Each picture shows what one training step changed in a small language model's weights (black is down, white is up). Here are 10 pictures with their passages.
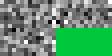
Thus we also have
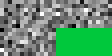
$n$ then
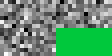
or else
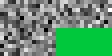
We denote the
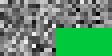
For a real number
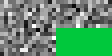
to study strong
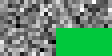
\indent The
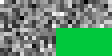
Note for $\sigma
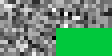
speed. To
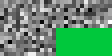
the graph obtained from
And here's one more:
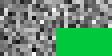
us drop the
